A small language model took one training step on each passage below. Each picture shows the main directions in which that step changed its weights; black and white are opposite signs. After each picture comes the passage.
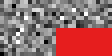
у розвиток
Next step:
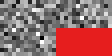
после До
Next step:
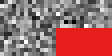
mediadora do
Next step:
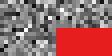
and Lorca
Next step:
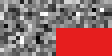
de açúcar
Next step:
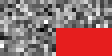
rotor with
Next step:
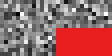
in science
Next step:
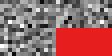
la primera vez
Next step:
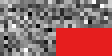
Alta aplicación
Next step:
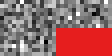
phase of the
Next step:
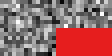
der Länder
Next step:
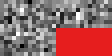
zich moet
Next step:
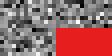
dans un second
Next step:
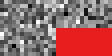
deb atalgan
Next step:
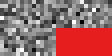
um crescimento
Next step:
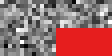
dalam proses
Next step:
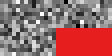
très laide
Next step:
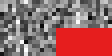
sowie eine
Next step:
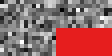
the most
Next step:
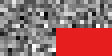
obtain a
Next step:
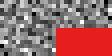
но нет
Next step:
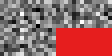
– видиме
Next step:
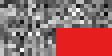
hisobga olgan
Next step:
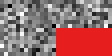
virus que
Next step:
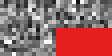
tashkil etadi.
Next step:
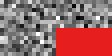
пока еще не
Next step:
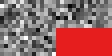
social cities.
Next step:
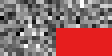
beyond the
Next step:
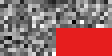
turi hamda
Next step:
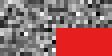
de crise e
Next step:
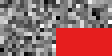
constante y
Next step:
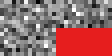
он был
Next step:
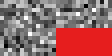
из способов
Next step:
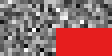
interesse público
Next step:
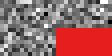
e fazeres
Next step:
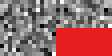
not funded
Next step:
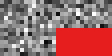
mashq qilish
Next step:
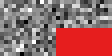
: le nombre
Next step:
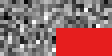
va emotsional
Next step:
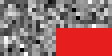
har biriga
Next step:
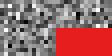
cui finalmente
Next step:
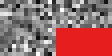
und Matura
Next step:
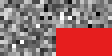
Bij de
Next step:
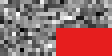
STF foi
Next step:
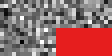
of color
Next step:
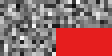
types of
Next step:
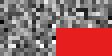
capacidad para
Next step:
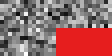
transformar las
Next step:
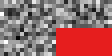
Maria da
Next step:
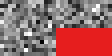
do desenvolvimento
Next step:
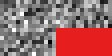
do COC
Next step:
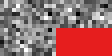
zwar nicht,
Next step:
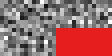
Price of
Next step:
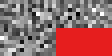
abordando sobre
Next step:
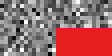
comunicativas das
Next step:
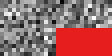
baruman d l
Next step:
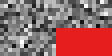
and traditional
